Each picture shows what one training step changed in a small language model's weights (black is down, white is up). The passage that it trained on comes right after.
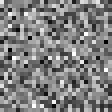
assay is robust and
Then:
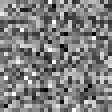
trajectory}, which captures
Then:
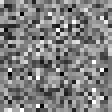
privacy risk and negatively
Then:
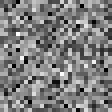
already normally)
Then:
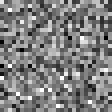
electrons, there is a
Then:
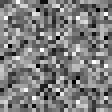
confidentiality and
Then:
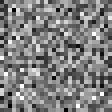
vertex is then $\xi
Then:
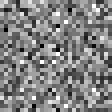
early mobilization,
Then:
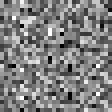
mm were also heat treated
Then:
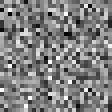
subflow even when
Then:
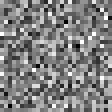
and background star, and
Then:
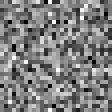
with $c$ and
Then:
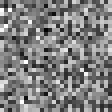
qubits or circuit
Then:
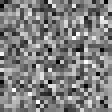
For investment institutions and
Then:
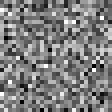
data set name used by
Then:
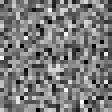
Present data that more
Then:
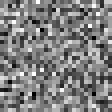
they rate their mobility experiences
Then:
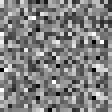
was supported in part by
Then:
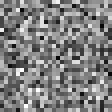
performance of water service
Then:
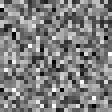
are stimulus that
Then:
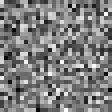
on the basis of studies
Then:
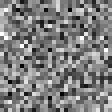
face-plate could be
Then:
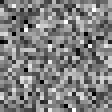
cosine effect
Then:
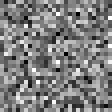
their perpetrator,
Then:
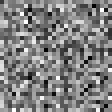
regular" one. The
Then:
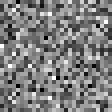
one comparable to our model
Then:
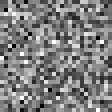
images from users'
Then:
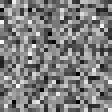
regions are those with the
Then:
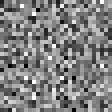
current renewable
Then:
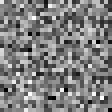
sensor, it is sufficient
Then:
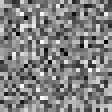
of the learning system and
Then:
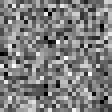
brings the splittings
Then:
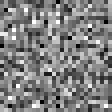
slightly at some point,
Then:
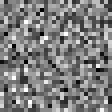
failure data with Bayesian
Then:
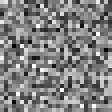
is maximum as per
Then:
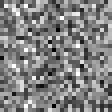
plasmoids in
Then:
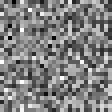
to lost opportunities.
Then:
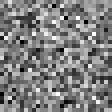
others, Sexed
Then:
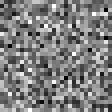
cutting equipment, it
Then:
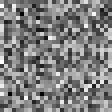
results obtained would look more
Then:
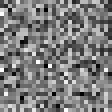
Recent separation of parents
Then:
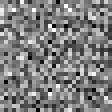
with icons of
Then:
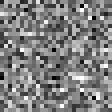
α -proton signals
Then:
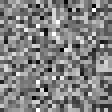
properties, as well as
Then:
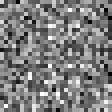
measure HI mass for the
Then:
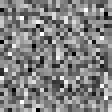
we have planned a
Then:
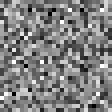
pain mechanisms are just beginning
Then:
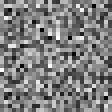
change-point analysis and
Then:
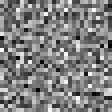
the right, we
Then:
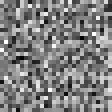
the sensor network, especially
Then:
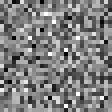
prior to some time
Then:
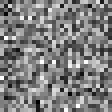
show evidence of particle
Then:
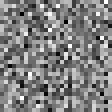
and PrEP reduces transmission
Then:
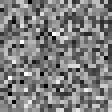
with basic literacy whose
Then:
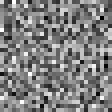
real data is fully
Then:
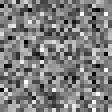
good drug content when
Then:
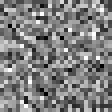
he created favorable
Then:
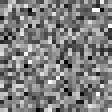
every $2$ hours
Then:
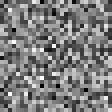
assistance and comments
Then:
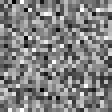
optimum to improve the
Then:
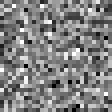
{arXiv}, primaryClass
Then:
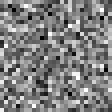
justification (in this
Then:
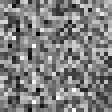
for Quantum Information, Institute
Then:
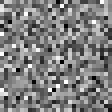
have been used to
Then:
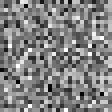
a number ${\cal
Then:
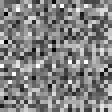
means of a modified
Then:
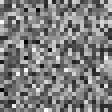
as research procedures more
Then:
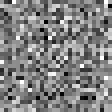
changes in the materials,
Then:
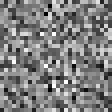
northern sky using data
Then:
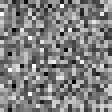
today is recognized
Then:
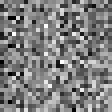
streamlines record management,
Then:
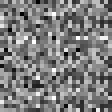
We now introduce a simple
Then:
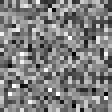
various infections. With
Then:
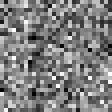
thin film SMAs
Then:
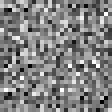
of deep-water
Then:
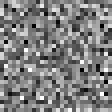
reflection coefficient. A
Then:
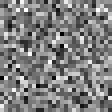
Yes - b.
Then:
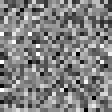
maintenance should be performed,
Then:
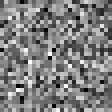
histograms of the
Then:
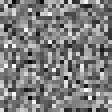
prepared to provide the
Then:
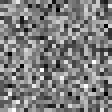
consumers' behavior,
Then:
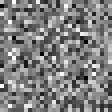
noise redundancy across
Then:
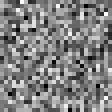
of the latter at tree
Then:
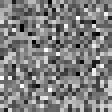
is broadcasted
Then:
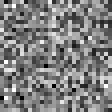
work, examining the
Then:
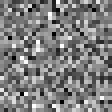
in attention that appear when
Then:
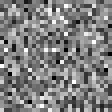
can unjam into
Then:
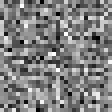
during the first period of
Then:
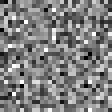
able to experience considerable
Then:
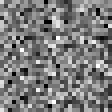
SAR architecture. The
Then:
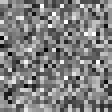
important as it may indicate
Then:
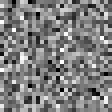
in the central zone than
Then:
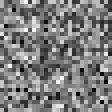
respectively. However, the
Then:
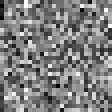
double arrows in
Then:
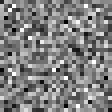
to cite this
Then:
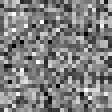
systems via sliding
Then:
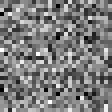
a gimbal
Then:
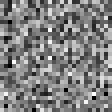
and different variables used to
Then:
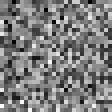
that reason, we will
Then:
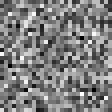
structural quality of the
